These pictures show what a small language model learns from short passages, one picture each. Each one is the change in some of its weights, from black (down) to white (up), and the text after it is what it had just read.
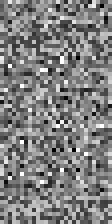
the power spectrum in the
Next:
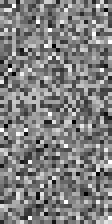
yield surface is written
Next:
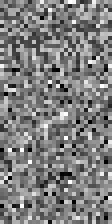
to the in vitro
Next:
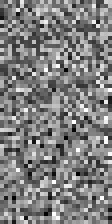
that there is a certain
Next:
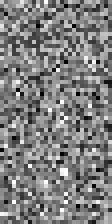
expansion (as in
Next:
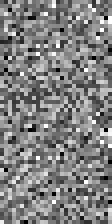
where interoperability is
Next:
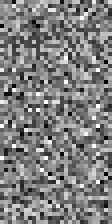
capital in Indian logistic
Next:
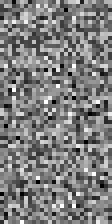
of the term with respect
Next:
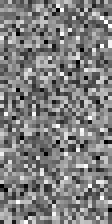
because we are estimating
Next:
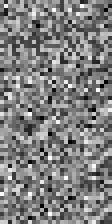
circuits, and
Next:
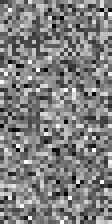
million PAM-4
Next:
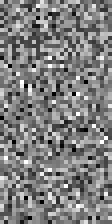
considering the risk of taking
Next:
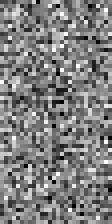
HS Patients
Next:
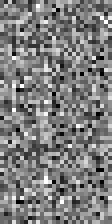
are extremely important for the
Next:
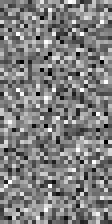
to predict neurologically
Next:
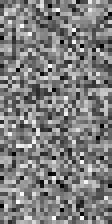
and goal setting), job
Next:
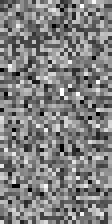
regional scale including tailored
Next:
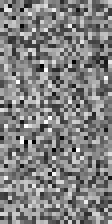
variables, the relationship among
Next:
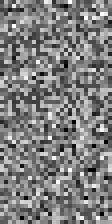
of PV cells with ST
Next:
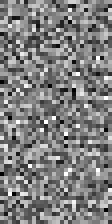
actual UDI implementation remains
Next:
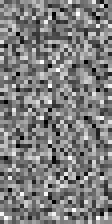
also added around the
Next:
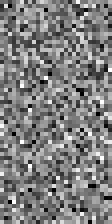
operators created by moving
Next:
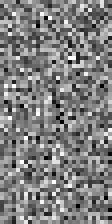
It is a challenge to
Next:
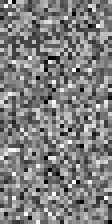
which at least two
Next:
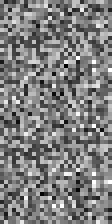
development of the relevant
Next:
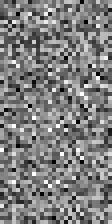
and their contextual
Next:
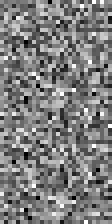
Technology, Iran
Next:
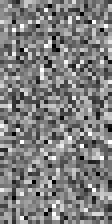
This is done by using
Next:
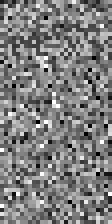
accuracy is only mentioned for
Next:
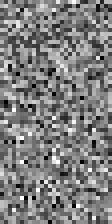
is provided, the requirement
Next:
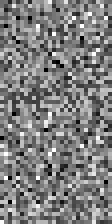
two professors from
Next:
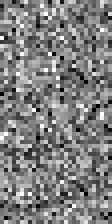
These strategies will give them
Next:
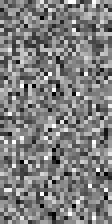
to mention is the fact
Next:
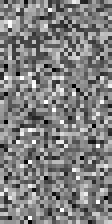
application of universal filter is
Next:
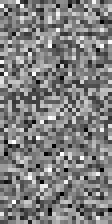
day time inner twin
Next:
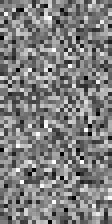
and understand a sufficient number
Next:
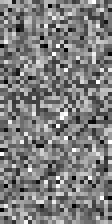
given in Sections
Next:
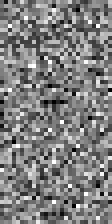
as [Girard
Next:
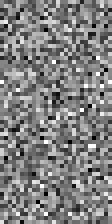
between 0% and
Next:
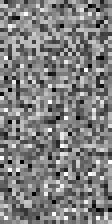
resolution well below the
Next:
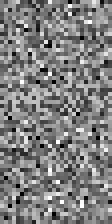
had similar nutrient
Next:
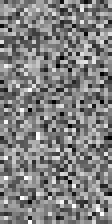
under realistic network constraints.
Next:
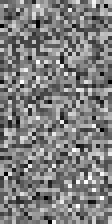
function of time. For
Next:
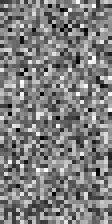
generic family for relatively
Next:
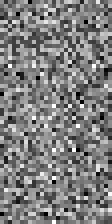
and the other section is
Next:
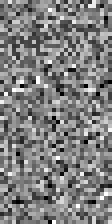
the new values. Similar
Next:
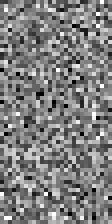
access to these loans
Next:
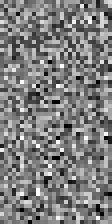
by polarized targets.
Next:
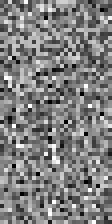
were capable of running
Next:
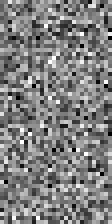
the spectrophotometric
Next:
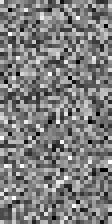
well as energy conservation
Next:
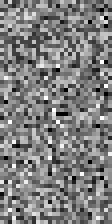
work was devoted to
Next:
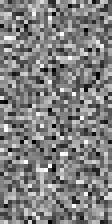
used solely for
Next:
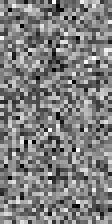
relation signifies the fact
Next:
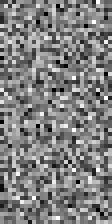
different data or algorithms can
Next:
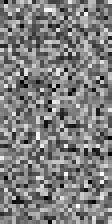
practice backgrounds. The
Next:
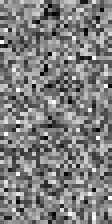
proposed tow topologies
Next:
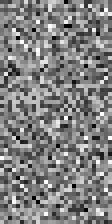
frequencies between roughly 100
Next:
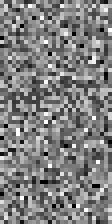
the presented oscillation conditions
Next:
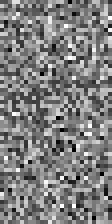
to the central neck
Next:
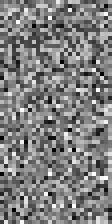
improves the condition of the
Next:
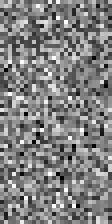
inside the wedge domain
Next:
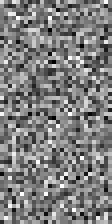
comply with the
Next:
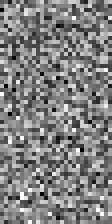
algorithms across all datasets,
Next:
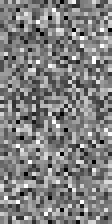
special dissipative
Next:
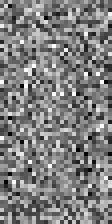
correspond to the regions
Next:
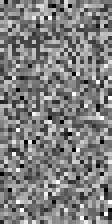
difference that the author
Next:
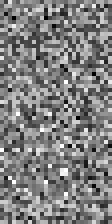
stands in a
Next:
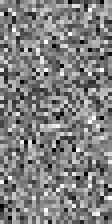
we experimentally demonstrate the coherent
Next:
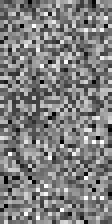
between the nuclei and
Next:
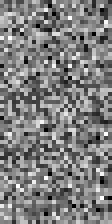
financial results showed economic
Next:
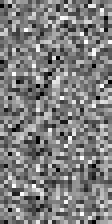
resemble the
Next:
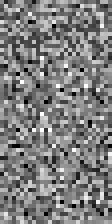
since it allows for the
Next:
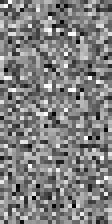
surfaces for the standard
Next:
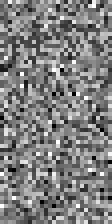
the length of service of
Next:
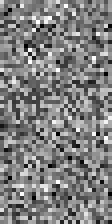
small enough so that
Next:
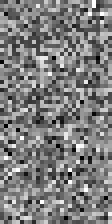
constant for a vast
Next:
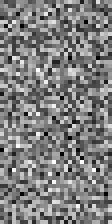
and robust experimental signatures
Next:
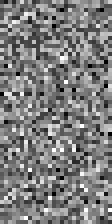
participate in the formation
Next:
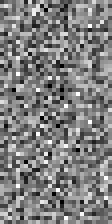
tree crowns'
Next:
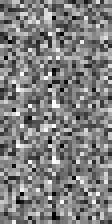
initially a significant amount of
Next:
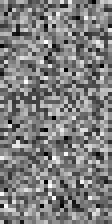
published with numerous changes from
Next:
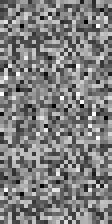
and Effects of
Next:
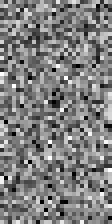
is bounded by null
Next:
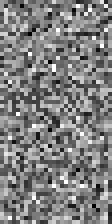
digital image processing For color
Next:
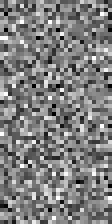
An external pumping laser
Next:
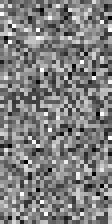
Consent for Publication
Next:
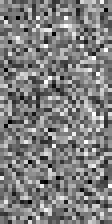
sea trials have
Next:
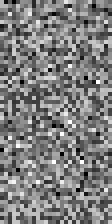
and resulting in predictors
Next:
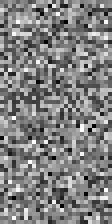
population, capital increase,
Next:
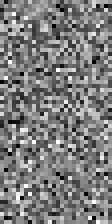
practical conference will be
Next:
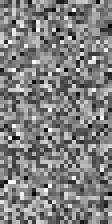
their progress. It gives
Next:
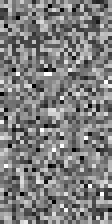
namely $\kappa ^2
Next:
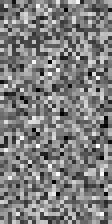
of blocked processes,
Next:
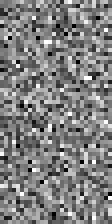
necessary to strengthen the
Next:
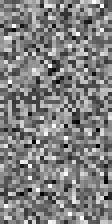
image as soon as
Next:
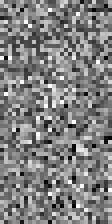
in the ZFC.
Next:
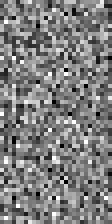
Some evidence has been discussed
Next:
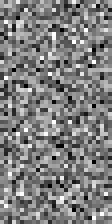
as well!) is
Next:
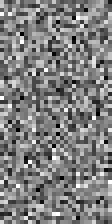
this point probably causes
